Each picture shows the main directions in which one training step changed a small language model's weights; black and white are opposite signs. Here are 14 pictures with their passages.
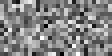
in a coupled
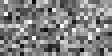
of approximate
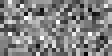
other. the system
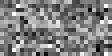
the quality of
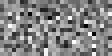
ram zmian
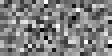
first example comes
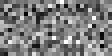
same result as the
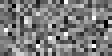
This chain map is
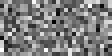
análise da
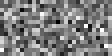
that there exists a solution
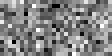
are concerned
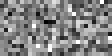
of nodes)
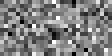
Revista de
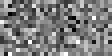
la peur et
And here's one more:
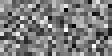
Oy on valtion
